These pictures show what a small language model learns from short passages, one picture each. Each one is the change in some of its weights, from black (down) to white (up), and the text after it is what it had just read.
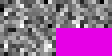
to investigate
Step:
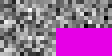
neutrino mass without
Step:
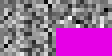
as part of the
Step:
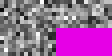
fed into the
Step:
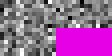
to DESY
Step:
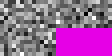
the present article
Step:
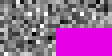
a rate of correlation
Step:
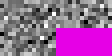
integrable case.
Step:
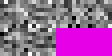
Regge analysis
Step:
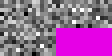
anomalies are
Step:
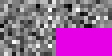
% Both
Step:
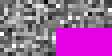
in the vector
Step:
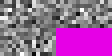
however, does not
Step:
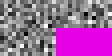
shown at small
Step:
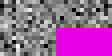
flux comes from
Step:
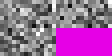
... even if
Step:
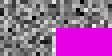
black hole solutions,
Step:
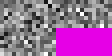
as rotational energy
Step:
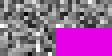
basis expansion in
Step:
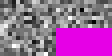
phase and generating
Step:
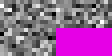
where TT had
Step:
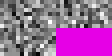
sensor The
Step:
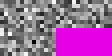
the transition is
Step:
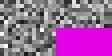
the sole
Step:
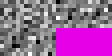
controlled experiments under
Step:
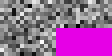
consistency between
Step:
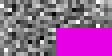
where a CO
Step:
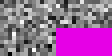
have the form
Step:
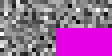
one of the electrons
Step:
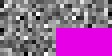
\pm \mathbf
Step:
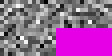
on the state of
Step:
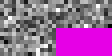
parallel scheme
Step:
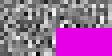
$\sigma$ an
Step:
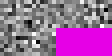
obtained by the
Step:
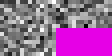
except for the
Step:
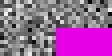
very different from and
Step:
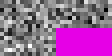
temperature right after
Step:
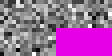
the $M$
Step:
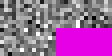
measured to have an
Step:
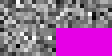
the bulk are also
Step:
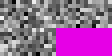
motion is particularly
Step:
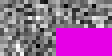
by concurrent
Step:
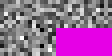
only. The number
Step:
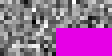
novae in
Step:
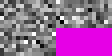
that the chosen
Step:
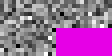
during unbalanced
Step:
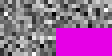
and each of the
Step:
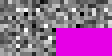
\\ \hline
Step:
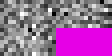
we have noted
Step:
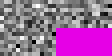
because of additional
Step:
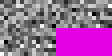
all the questions
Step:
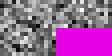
matter. We show
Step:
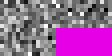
degenerate electron
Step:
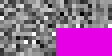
that the importance
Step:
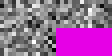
slowing down was
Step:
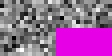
context of the models
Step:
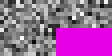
the GC.
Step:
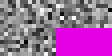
of the \dt
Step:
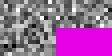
The data seem
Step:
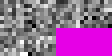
utilized to
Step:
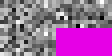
operations are
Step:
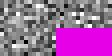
in all other
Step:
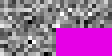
lepton as
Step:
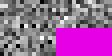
submatrix of
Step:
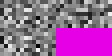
combined molecular state
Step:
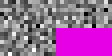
time series. The
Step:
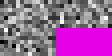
separate graphs
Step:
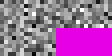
not have direct access
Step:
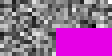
momentum, in view
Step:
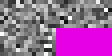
the reflecting
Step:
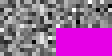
of branch for all
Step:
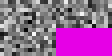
configuration, the blue
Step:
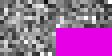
in the thermal radiation
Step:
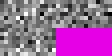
where intents
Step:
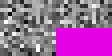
voltage in
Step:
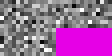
it is required to
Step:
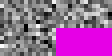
(as we have
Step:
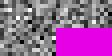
going from an
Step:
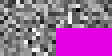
the growth space,
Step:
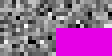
uracil and
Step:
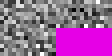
the practical
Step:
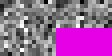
to choose the
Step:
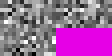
voltage becomes higher
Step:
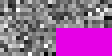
Case 4:
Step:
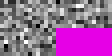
rotating the
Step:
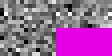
is virial,
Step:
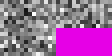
an attempt
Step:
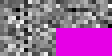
added the
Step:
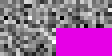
using a proton
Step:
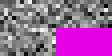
the proof that
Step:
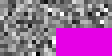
$\phi$ and
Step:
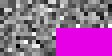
for the presence of
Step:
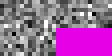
behavior of the
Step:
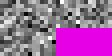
gauge forms and
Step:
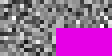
source terms by direct
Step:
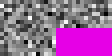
where $\sigma$
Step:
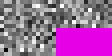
because they are
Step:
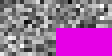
measure its excitation
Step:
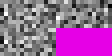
is in contrast to
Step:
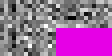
IR absorption
